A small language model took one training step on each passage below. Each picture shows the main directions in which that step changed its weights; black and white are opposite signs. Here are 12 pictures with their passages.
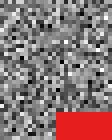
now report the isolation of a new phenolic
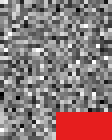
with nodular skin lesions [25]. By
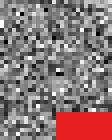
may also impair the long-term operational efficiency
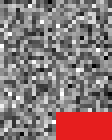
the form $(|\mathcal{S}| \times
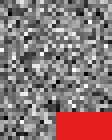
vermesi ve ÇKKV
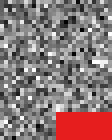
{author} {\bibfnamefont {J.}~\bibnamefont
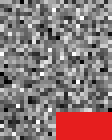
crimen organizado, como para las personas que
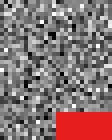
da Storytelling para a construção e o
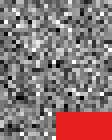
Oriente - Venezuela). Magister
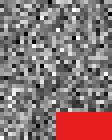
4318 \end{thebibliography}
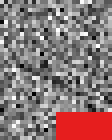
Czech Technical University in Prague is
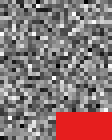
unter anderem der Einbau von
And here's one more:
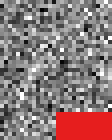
анализа «Microsoft Excel».
